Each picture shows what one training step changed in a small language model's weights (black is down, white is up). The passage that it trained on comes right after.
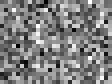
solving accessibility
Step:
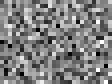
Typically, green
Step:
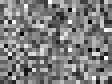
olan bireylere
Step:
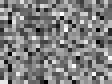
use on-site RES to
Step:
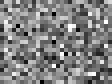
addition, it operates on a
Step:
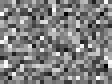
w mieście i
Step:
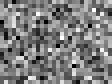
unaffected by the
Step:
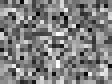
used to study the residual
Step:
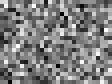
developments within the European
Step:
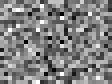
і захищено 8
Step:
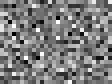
el mismo proceso
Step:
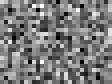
rank correlation [35]
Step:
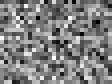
rural cells, and
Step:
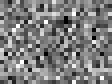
The results obtained from different
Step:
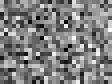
microalgae are
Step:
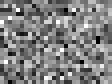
cultura de respeito
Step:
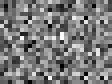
manifests itself not only
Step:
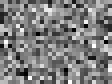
them in social life is our
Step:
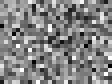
afirmaciones que el
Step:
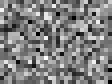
addressing harms
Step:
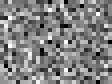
данных жанров,
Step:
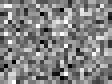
таком духе,
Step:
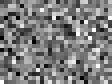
Google Form
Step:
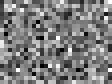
dynamics. The
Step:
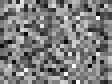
source, as in
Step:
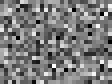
has a negative impact on the
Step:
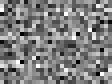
others who have just
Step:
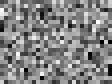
the species *R.
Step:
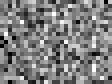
не обеспечивают
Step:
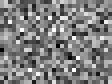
decent, happy, and
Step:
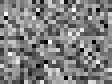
(Source: Research
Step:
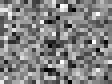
das auch zuerst
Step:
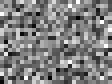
recent meta-analysis
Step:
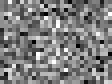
otros factores en la
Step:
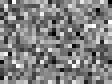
эффективны для
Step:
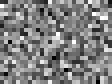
babies with complications also
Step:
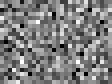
against $1/T$
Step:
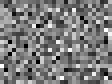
teksty nie
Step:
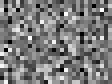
exposed to long working
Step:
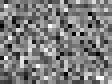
queda observada nos
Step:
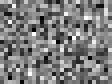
nor fixed time
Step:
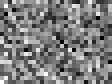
с того времени,
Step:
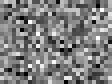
of fuzzy logic
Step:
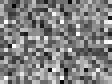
acquisition of key
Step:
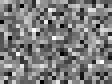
statolith shape for
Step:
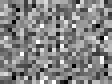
yangicha o‘qitish
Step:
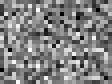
fulfilled enough
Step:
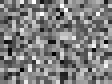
выражается в
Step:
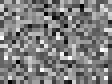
methods to calculate CC
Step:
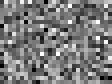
suture. Skull
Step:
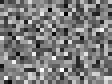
THE ROLE
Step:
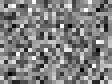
The University of Chicago
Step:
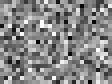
to the ICRS.
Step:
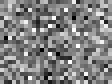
Ingliz tili ish
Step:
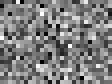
juveniles (Fig.
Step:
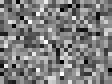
élèves; de
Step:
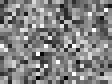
in serum during the normal
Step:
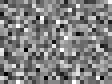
di Pangkalpinang
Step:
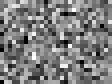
consumer behaviour and
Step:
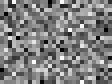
than one part, structure the
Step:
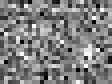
of the DSM scheme
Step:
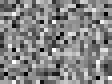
os alunos são
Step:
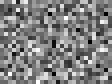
nas últimas
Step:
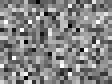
worst CCR group.
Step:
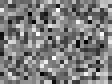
subjektive Group
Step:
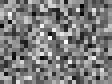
overall losses. This
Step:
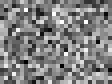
condicional. Estos y
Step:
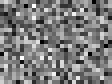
indices [8]. Later,
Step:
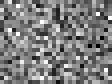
8mm in thickness)
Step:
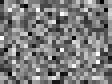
as reference materials.
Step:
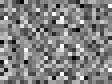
умумий ёки
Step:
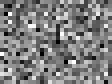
people, people with
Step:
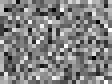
uma pesquisa do
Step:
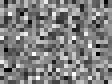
but at secondary stages,
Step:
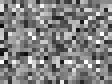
South African
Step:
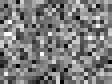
the greatest impact on
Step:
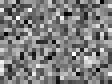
The law carves out a
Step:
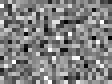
la salud humana, la
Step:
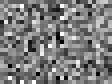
buildings produce waste
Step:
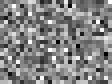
ratio, and the
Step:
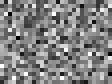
to cite the object.
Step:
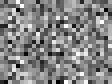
Pachaka. -
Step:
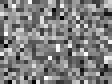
proyecto más
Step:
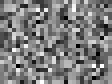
in students based on the
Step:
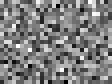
Group** organises
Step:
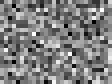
on the representative of the
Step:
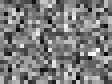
unless a ransom is
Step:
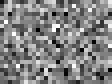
(Liu and Zhou
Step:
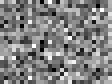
of all the files
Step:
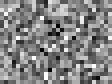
fazer com que elas não
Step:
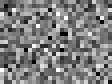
STUDY OF
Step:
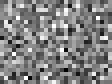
en Venezuela,
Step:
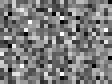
transport policies to reduce
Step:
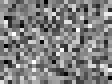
chemical compounds that
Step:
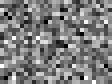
transformation. Les
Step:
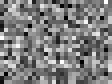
material to bear only tensile
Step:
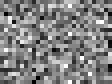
mínima. Figura
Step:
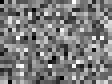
of images sourced during
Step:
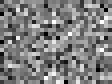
baixa taxa de
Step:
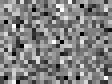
занятия. 3.
